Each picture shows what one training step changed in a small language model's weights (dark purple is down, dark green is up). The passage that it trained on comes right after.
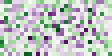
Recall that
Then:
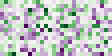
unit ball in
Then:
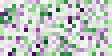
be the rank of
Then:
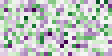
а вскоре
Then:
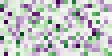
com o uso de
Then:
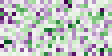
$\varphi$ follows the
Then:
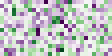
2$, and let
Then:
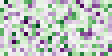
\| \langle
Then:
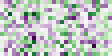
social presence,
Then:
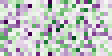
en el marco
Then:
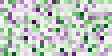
construct a form of
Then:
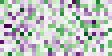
If two vertices
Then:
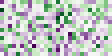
is the last
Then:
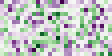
shall recall
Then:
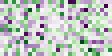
utilizar a
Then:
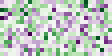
all decompositions
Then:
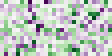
importante e
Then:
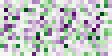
an ideal of
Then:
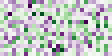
and Seifert
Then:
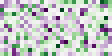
above function $h$
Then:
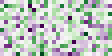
dwa razy
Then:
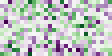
This topic has
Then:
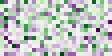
the supremum of
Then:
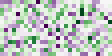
triangulations with
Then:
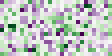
sakit ke
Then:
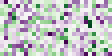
il mondo
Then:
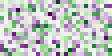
We now show that
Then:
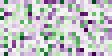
$\gamma$ a
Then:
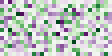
type models the
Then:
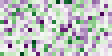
k\leq N
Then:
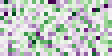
поливи –
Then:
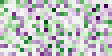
тотувлик ва
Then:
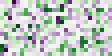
holds and Lemma
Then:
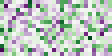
and measurement
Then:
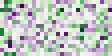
easy proof of
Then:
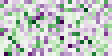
dual relation and
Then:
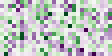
$\gamma $, this
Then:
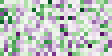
has the one of the
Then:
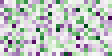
per unit time.
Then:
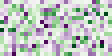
known that
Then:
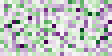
approximation of the
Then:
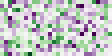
dentro de una
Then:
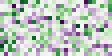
is the unique solution
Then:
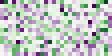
problem)* serta
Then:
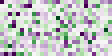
su vez, para
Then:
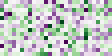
$N$ and all
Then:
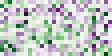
simply consider the
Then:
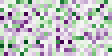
will use the following
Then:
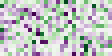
First, let
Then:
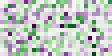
are equivalent:
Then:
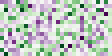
of increasing
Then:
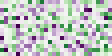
09, dengan
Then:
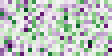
win. Sum
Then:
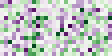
de santé,
